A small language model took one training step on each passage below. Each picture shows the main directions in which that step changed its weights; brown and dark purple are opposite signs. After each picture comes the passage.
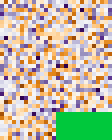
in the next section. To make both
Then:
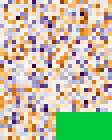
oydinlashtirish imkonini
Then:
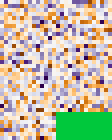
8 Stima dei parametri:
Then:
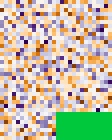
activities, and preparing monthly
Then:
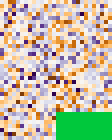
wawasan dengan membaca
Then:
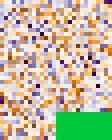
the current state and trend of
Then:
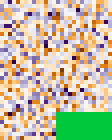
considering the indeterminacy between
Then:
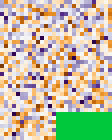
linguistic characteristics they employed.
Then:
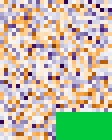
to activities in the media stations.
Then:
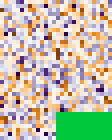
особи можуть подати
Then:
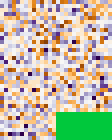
et al., 2025) Disparities
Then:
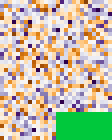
objective life chances alone but
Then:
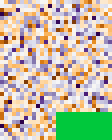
куйидаги озуқа
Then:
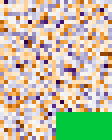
deformation of mortar bed
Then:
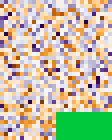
менинг фарзандларим,
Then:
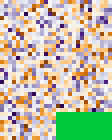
volume da considerare è un
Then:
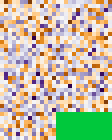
Alimdjanovich Maxkamova
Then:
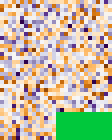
of Zoology, Islamia
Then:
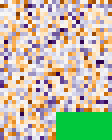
Clusters and the New
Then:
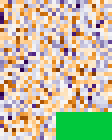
чинників консолідації
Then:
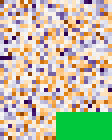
изображения положительного
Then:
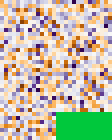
types of open resources complement each
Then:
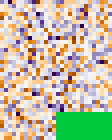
mesh) model has been widely used in
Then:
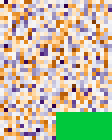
views on the status of the individual in
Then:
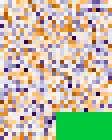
bisnis propertinya pun
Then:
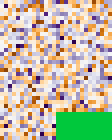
घटक आहे.
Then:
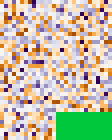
previsto en el art. 124 del
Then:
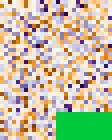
et un point de vue dans le but de
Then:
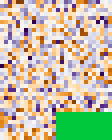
rappeler, à ce niveau
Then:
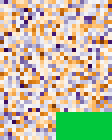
for the installation of an optical
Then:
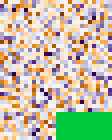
шағын фраза
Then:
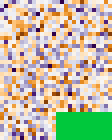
that ethical decisions involves
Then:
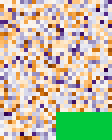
classifications of periodontal disease at
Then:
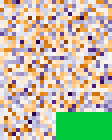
generation amongst others [2].
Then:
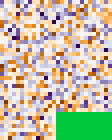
and whether to notify authorities
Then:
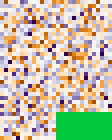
S., Reitsamer, H. A., et
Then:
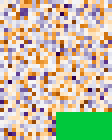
meetings as well as other occasions to
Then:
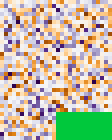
terminal 7 and 9 cause the gate at
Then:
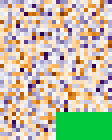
изменений возможен при
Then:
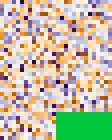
the region of growth. Only
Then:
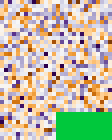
eksteryerlarida mohir
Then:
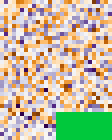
an ANN with nonlinear
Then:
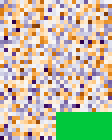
bu – ularga musobaqada
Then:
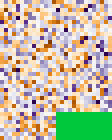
eshish sporti bo'yicha
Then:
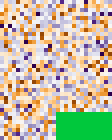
control). Under salinity stress,
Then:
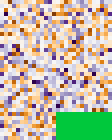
после охладителя
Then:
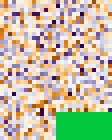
principles of inclusion, perceptions
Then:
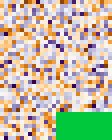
Statement MLF vs. SF
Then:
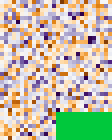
Kawasan Wisata Pecinan
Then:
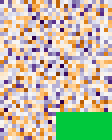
ciclo do PDCA visa controlar
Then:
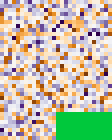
no “deserto”, onde o
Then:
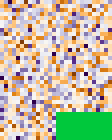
The Cultural Fabric of Play and
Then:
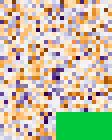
literacy, legal culture of
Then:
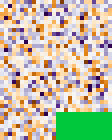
gland and lymph node. *J
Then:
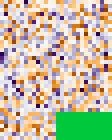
and Web Technologies have
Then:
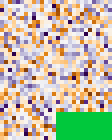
tizimini takomillashtirish
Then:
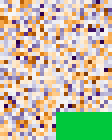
= 1 \quad (\text{usually
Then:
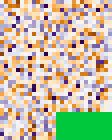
V_{RPP} * F \quad
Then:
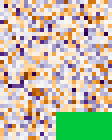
alternative medicine; CAM;
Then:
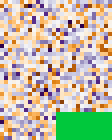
27 Issue 1 Pages:
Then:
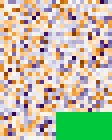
PREPARAÇÃO DE
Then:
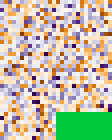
number of publications using metric terms increasing
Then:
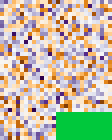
Calculate post-rad total
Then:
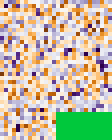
- Дискриминацията
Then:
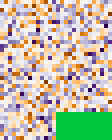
sub-indices (c) and (e),
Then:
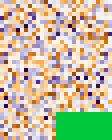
of Education, University Pontificia
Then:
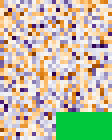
командирига хабар
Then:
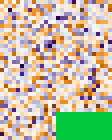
and company owned devices –
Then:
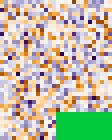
squares of order 6. Based on
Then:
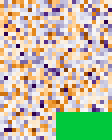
on battery lifetime. In
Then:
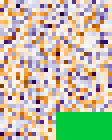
бизнесом. Новый
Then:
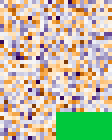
in the research in measuring the extend of
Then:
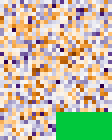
with respect for disciplinary and
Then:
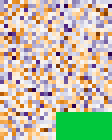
support from managers to provide sufficient
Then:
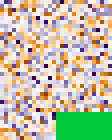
gallic acid equivalent by the
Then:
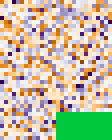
concern. Rural women, particularly
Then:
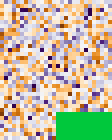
in nature with the aim of testing
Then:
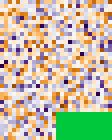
value, quality, economy, income,
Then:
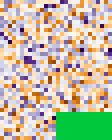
polynomial space.* The
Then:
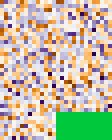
a 50mL volumetric flask
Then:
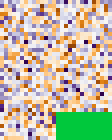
pihak manajemen rumah
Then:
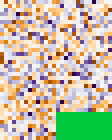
include various extracurricular activities
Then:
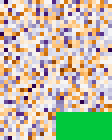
доступом к внутренней
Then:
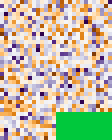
уни мустаҳкам
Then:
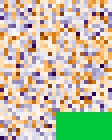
культури Батурина До
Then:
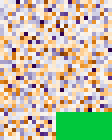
qulay sharoit yaratadi.
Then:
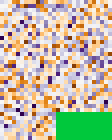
versus time were obtained by construction
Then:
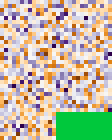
response to a need resulted from the vast
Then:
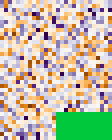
ampliación del campo de validez
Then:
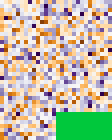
va bandlikni ta'minlashda
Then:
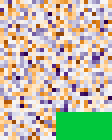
computing and analytical services into integrated
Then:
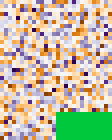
duration of study is 6 months after
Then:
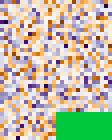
select text. - b)
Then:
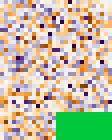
degeneration in PD. The pathological
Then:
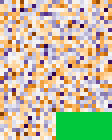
the solution was measured using a digital
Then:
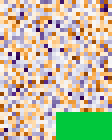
scalable core in addition to the
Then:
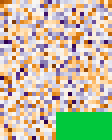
іншомовної підготовки,
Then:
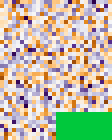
Ю. С. та ін.; за
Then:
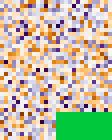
medicus curat morbos*
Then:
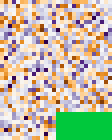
l'aire de santé Mateba
